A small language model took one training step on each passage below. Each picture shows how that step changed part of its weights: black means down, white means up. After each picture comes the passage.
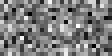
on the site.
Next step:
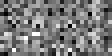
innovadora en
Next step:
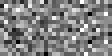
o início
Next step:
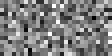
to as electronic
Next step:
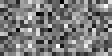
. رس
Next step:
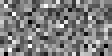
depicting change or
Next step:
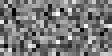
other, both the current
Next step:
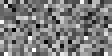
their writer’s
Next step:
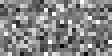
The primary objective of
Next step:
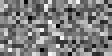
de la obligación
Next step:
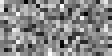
on twist
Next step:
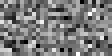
the presence of the
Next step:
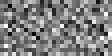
process. Another
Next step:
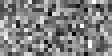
These factors may alter
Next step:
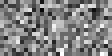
redshift range for
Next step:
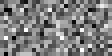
distribution of stellar
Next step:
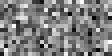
The above result was
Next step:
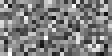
of cardiac
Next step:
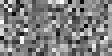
is evident that
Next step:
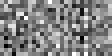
and discussion are
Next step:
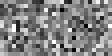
The study implication
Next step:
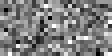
g. cross section of
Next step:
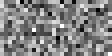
found this belief
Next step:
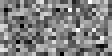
nel tuo
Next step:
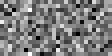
automation model,
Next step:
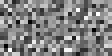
extends the
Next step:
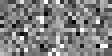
summary of the
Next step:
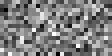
by removing the
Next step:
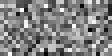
gestión de
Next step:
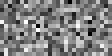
what extent has
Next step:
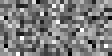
to a rapid
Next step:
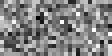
the occlusal
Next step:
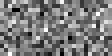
Hak Asasi
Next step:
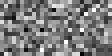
the tree graph at
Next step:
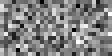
substrate material for
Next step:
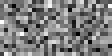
mass is higher than in
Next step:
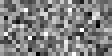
detector at energy
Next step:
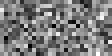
multiplication yields
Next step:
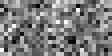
is in Azad
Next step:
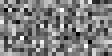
include the best observational
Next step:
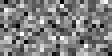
feedback on their
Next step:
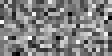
which we combined with
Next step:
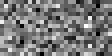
real solids,
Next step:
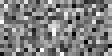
to traditional methods
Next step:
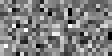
Is maintenance of
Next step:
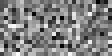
split by the
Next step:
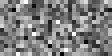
which diverges at
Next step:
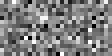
regarding the organization
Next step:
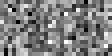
over the system minus
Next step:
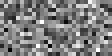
the LHC
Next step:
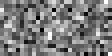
at each time slot
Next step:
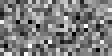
development, which is in
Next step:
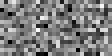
weak clustering,
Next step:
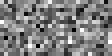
without invoking
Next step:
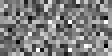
de um ambiente
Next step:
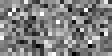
bands. The
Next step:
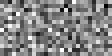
psychological problem
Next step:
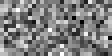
at impelling
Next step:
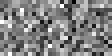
described by physical activity,
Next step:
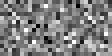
importance of cultural relations
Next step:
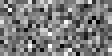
require both a high
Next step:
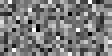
interactive as it is
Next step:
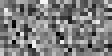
the post-places
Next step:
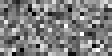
orbital ordering
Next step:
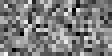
dos alunos com
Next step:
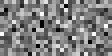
such as instrumentation
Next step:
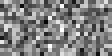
provided the guides for
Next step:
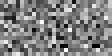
the fit we perform a
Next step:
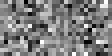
time series. In
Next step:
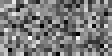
ҳамда улар
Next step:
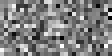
variants lived on
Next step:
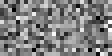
top left of a matrix
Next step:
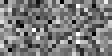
fish exposed to
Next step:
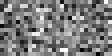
a structured output in
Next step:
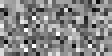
Society of
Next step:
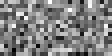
and developing such skills
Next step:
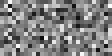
Text Color);
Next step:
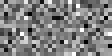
on SMM
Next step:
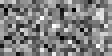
Resolution. The
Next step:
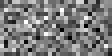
formal melalui
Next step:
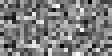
the interpretations of
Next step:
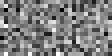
no analytical approach is
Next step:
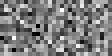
professionnel «
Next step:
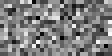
a modelização de
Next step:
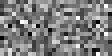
одним из
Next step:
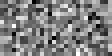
We introduce
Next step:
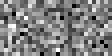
and then onwards to
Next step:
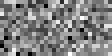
expand the European
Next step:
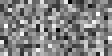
палачом в
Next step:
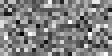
production of relevant goods
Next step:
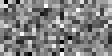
shown in Table 2.
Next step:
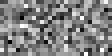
and Goodge,
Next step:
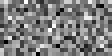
monitoring. Kalit
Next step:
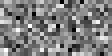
defining, identifying
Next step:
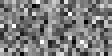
regular at $a
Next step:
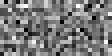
choose the target
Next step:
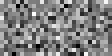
were performed to investigate
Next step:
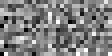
be compared to the full
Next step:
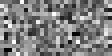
the entries of
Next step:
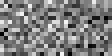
of computing time,
